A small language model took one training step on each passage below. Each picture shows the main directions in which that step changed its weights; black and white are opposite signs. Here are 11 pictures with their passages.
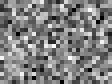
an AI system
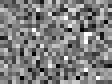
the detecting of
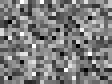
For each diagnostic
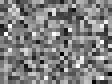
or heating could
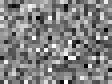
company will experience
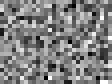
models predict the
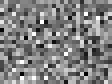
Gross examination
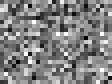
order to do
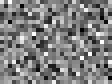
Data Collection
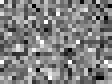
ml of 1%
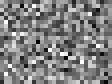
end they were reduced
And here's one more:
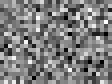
the ends,
